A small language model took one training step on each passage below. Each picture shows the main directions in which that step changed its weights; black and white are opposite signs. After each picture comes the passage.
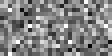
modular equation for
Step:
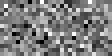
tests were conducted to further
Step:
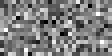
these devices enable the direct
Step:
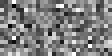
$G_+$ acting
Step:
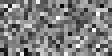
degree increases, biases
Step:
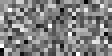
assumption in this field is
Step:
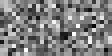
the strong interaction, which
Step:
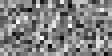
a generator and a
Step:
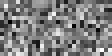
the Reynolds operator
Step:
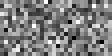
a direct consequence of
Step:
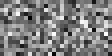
1) to generate
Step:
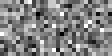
account the current degrees of
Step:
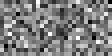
in (Table 3).
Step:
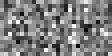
right ends as
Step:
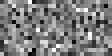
function combines a
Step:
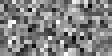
spectral functions via Fourier
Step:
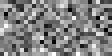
appreciation and
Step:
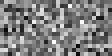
of emission lines,
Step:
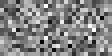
precisely the Riemannian metric of
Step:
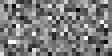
A$ is given by
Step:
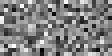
of media development can be
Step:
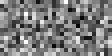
tangential derivatives increase
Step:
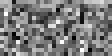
continuous action on a compact
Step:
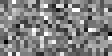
since $z^2
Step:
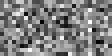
Multiscale Interior
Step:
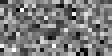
center of the linear part
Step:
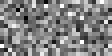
The key of this method
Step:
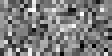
\gh\ predicted
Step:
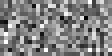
MCE, the
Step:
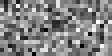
the variation of some constant
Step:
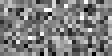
dominated by a large number
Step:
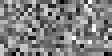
m to 20 m in
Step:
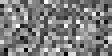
Introduction, a negative
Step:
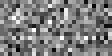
batch normalization and a
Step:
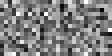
5: Comparison
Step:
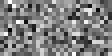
response of beam in terms
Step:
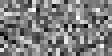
\omega$ is
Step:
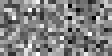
systems, particularly control affine
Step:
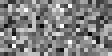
Other reaction channels, such
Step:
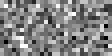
if $\mathcal M$
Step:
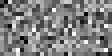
prioritizing patient
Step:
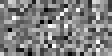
International Solvay
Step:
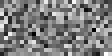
spectra. The presented calculation
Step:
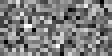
most radiative transfer simulations
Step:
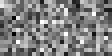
the numbers in the
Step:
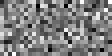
and that almost all the
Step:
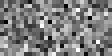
straightforward computation shows that the
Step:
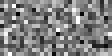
free resolution $F$
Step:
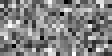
impurities the
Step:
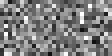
of charge is equivalent to
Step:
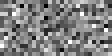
economy. However,
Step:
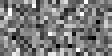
cutoff of
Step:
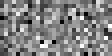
2, equation 3)
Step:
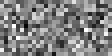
different lateral distribution within
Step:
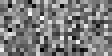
displacing jobs,
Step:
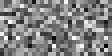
COVID-19 was used
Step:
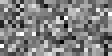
only uses the singular values
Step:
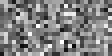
$\Gamma$ it
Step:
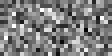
is more than compounds
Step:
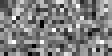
for their use in the
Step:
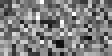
records the passing
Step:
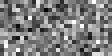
Men Women
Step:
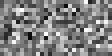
energy per unit volume).
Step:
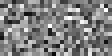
health cannot be fully
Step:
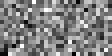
Technology, 10 Dao
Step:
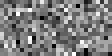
students have a high level
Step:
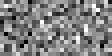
and possibly also to
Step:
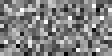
we consider consider 1D
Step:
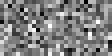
nucleus that determines
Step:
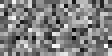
unfavorable sources
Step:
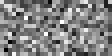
as shown in Fig
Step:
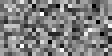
to demonstrate and evaluate recently
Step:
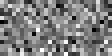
the upper bound of
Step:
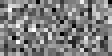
OF SPERM
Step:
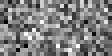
results indicated that a rough
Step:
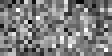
} \vartheta \in
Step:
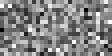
applications and the existence of
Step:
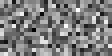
parameters and its quantitative description
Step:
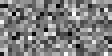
beneficial effects on human
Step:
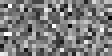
conjectures are
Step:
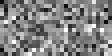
generated by the root of
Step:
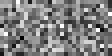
the Universe at
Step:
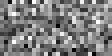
\forall a \in
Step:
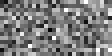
of the sample original
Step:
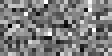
Iwasawa decomposition
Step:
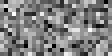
Thus, it has become
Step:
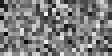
is the rate at location
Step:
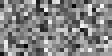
Czyz and
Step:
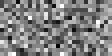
the rate of data transfer
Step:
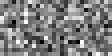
corings,} Commun.
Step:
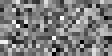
Commons Attribution
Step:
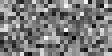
improvement in their understanding of
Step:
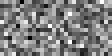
For each data frame,
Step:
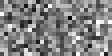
point function, in the
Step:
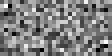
with varying echo times
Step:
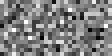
QA on quality
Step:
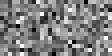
considerations associated with the
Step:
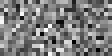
morbidity pattern
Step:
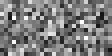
spectral approximation, a
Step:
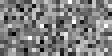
nation, as a
